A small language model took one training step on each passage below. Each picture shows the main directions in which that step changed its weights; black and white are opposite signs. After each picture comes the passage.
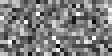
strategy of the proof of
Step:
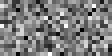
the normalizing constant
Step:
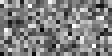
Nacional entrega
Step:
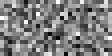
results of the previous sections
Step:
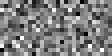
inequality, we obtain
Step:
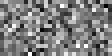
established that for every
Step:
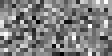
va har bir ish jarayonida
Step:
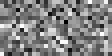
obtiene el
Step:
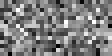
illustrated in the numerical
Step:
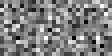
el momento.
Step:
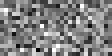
entries from $R$.
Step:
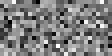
for the automorphism group of
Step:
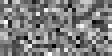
{\em contraction
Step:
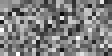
and the definition of the
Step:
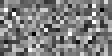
and the result follows from
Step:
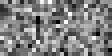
third customer
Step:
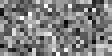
informatie voor de
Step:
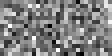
aim to investigate the
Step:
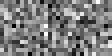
neuropática e
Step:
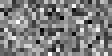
voltar ao normal,
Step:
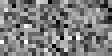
Mejor sería
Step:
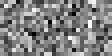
every $f$ and
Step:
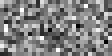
Learning from a
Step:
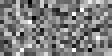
Comm. Math.
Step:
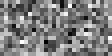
INET. -
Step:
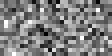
que é efetivamente
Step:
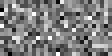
the financial stability
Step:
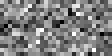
expressivo de
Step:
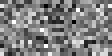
una plataforma
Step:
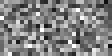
of the defining properties of
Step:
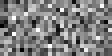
$X$ be a
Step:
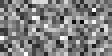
congruence relation}
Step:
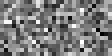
and $\Delta$ the
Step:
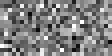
$\Omega$. The argument
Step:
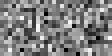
$Q$ always means
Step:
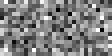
This will potentially be
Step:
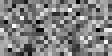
\sin \pi s
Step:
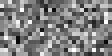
en estado de
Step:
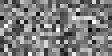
proof of the theorem is
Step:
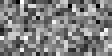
dan daging
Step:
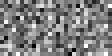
points. The family
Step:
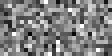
for $f$ to
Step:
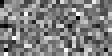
\ldots$ be a
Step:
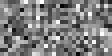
de monumenten die
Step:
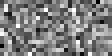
fact this holds on the
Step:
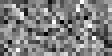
kim daromad
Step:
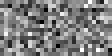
Botirov S.
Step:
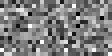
\geq 0$. Set
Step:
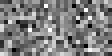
comme une ouverture
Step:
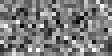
izoh beradigan
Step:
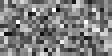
interactions occur within the
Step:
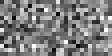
Ta'lim jarayonida
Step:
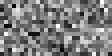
which desribes the
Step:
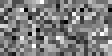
by part (a)
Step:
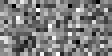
it transforms a
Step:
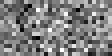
non può
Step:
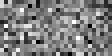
on a single element in
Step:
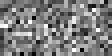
with dense image need
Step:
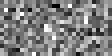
etymology, use
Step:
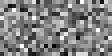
Qararı 3
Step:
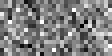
ámbito rural
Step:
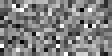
is independent of the
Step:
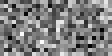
Dalam pembelajaran di
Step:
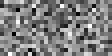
\text { exists for
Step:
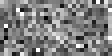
\] In this situation,
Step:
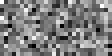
o'ziga xos
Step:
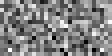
сум рентної
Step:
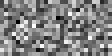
HRning 5 ta
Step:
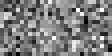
bir yildan ortik
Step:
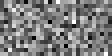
that $g$ is
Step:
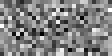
Porém, algo
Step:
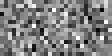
качества жизни
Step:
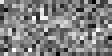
assim como de
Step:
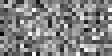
on $n$
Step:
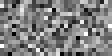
with respect to a standard
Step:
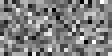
is Lipschitz continuous,
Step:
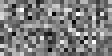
de alagamento se
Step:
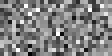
then $C$ is
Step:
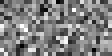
com TEA,
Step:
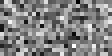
РОЛЬ В
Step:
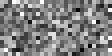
general homographic
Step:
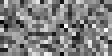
ingredients for
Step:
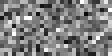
method // Journal of
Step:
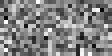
la propia
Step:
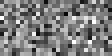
spectral properties and the
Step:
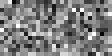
sobre o tema em
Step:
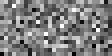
of $X$. We
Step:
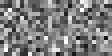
explosion. Using
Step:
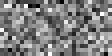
either $x \in
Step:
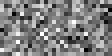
exponential law of parameter
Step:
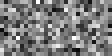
{\em Proof.} Since
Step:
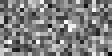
creche. O
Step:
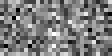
período I del
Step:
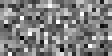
to find. In
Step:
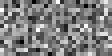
Ltd a
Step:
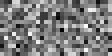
central de análise do
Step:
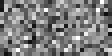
содир этган
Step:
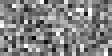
Let $L$ be
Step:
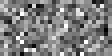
$$ Due to Lemma
